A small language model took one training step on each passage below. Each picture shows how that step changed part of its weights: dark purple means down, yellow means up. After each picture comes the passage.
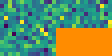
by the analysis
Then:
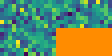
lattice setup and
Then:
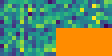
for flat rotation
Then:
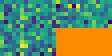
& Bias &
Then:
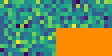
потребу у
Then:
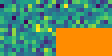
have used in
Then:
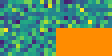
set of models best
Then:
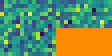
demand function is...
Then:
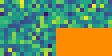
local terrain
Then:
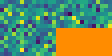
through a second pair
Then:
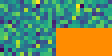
é mostrada
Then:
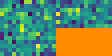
region exponentially to
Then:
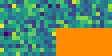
O‘zbekiston Respublikasi
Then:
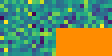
critical times. On
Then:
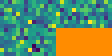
tadqiq qilish sifatida
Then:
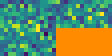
курсы по
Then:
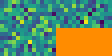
of the Binary
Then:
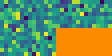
with canting
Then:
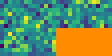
much smaller than this
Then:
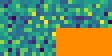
QCD coupling
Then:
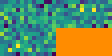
the stream
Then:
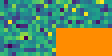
them with an
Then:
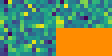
as tecnologias
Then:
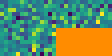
spin coupling, an
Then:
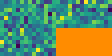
the Wideband
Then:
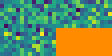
the mean spin vector
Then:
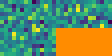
desenhos em
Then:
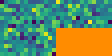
yanada rivojlantirish
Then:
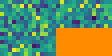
constante de un
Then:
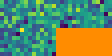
their approximate
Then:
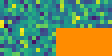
education institutions and
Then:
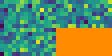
система на
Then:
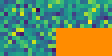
angle leads to
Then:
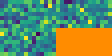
set of values of
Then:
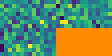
frequency $\Omega
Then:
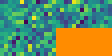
shows the layout
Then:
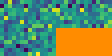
by solving
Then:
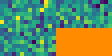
the stored
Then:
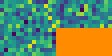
orbitals. The
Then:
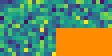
not be formed
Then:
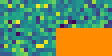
dependent given
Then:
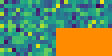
obligó a
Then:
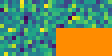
The absorption lines are
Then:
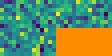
four key assumptions
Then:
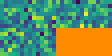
mass depends only
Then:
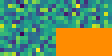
bunga yang
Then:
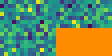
meio do
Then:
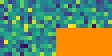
& Dev &
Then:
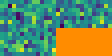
up to a relative
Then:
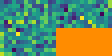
a given LOS
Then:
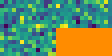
from case F10
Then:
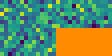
$C$ are
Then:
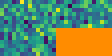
we replicate
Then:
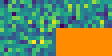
limited real data.
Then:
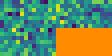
implies: \ba
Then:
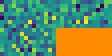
A topological phase of
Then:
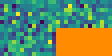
costa. O
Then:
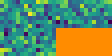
cavity and
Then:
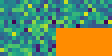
os diversos
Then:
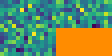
formation of a
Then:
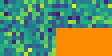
is a problem that
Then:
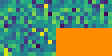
the migration
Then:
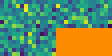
stream function
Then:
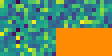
entre otros
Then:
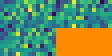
is also indicated
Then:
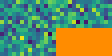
phase was due to
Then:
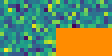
bora olishi
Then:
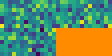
instance, Ref.
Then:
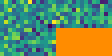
the spheres
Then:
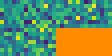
uma sala,
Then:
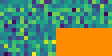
the possibility of
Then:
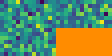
interactions and the
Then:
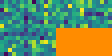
The order parameter
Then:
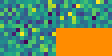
Then system velocity
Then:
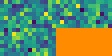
dedica a
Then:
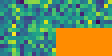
yer osti
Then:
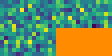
formation of energy distribution
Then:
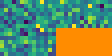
however, requires a
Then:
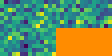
State University,
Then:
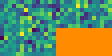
determined. The experimental
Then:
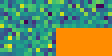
It is not hard
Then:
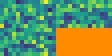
XX в.
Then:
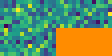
ator no sentido
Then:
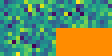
is important in
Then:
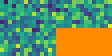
un documento
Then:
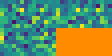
h, e
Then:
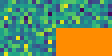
the LHS of
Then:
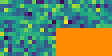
de Estudos
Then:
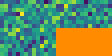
\item {\it
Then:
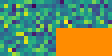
antes de la
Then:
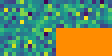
with the size of
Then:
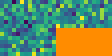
we were working
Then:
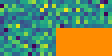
the other hand,
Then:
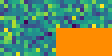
AI assistants
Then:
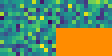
inflation in terms
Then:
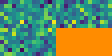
in the sum of
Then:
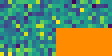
under grant number
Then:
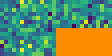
Therefore, in the
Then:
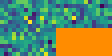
short inspiral
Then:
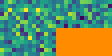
gained popularity
